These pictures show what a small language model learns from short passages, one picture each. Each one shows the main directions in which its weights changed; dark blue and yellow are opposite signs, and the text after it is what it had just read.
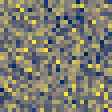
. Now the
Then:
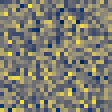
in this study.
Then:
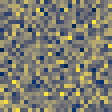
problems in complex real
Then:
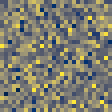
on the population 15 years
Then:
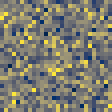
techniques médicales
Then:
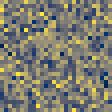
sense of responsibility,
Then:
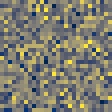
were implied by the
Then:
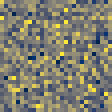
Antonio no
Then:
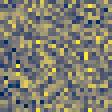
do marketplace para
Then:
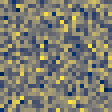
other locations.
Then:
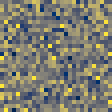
identify the host or
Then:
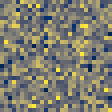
but at the same
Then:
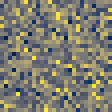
– prevalência de
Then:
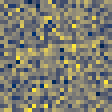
to optimal extent by
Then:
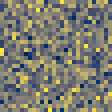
it sooner.
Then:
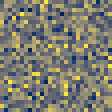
disturbances are
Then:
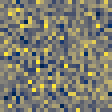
способность видения
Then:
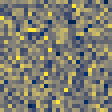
a combination of frequency
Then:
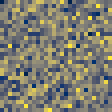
colours and paint
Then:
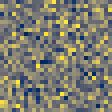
subtraction in any
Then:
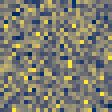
another procedure to estimate
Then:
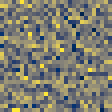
complexity Entity
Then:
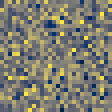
and industries, from
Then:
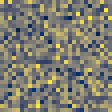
o Decreto
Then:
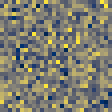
f equal to 1).
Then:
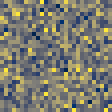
improvement of all system performance
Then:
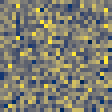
PA detector based
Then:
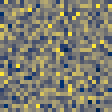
roundtables with
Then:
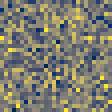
the same side of the
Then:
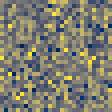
peserta didik Program
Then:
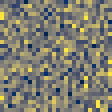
experimental animals with
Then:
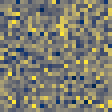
farq qiladi. Bu
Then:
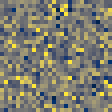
tushunchalar hosil
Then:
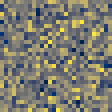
IN EXPORT
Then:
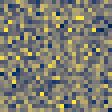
the best vehicle for
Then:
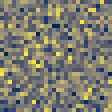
verse 7-8
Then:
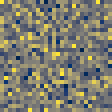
immune function as it
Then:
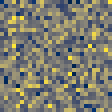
a geldiler.
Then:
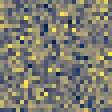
the Laravel
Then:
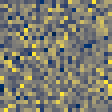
яких за нових
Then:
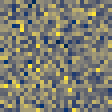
in cognitive psychology.
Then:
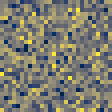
leading to only a small
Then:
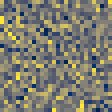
modelo de regulación
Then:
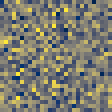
solidão: um estudo
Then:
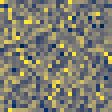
16 September
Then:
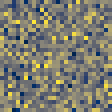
association of a single
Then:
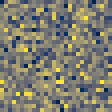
de vida, tal
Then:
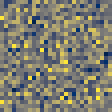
encontrado no corpo
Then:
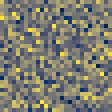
the use of drones
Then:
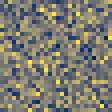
va shu bilan
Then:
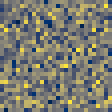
daily. The patients were
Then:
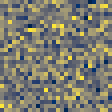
the real gross
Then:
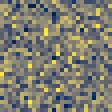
reader's experience with
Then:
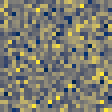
in the Gospels
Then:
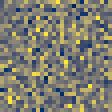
мелких частиц
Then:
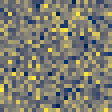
produce the most accurate
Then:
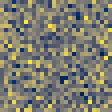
of Hillel
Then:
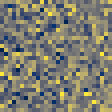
M. et al.
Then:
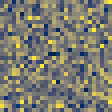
UI is not
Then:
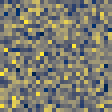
Y., et al.
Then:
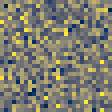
implementing comprehensive strategies to
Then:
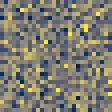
centrifuged at
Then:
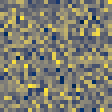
creating a current in
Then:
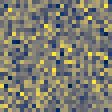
3 and port 4 of
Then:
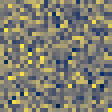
the criteria designed for
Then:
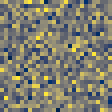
product development: a
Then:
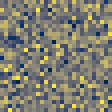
measured after 24 h of
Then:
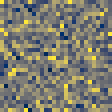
la littérature
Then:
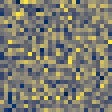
variable climate element that
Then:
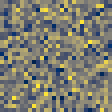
expressed by another
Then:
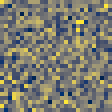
policy is discussed.
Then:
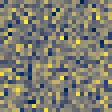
и известны
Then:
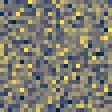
region. Milk
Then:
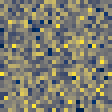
can assume a linear
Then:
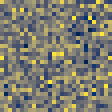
The design metrics
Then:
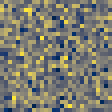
daily, followed by a
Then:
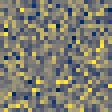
Unifying View
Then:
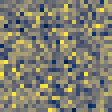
qilindi. Tadqiqot
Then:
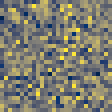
Assessment :
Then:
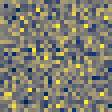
listening to each other
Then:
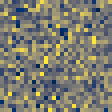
rental properties active during
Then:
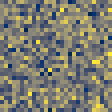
fragilidade em
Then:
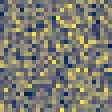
modo incrementale,
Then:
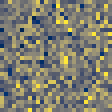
tizimini yanada
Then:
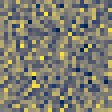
factors in creating
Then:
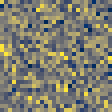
yechib olish
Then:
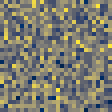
parameters; this is
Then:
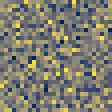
to understand the implication
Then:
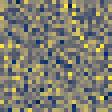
sifatida yondashishdan
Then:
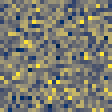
etadi. Shu
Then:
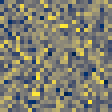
disciplinary referral rather
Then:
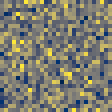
rivojlantirish. 4.
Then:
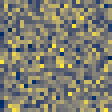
and the record is on
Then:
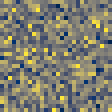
effort made by the
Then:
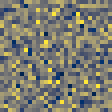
as neutral way
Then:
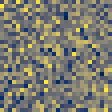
with advancing age.
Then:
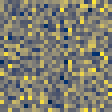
ham mavjud chegaralarni
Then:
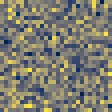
поліції. В
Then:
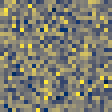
ILM – FAN
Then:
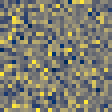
granted temporary
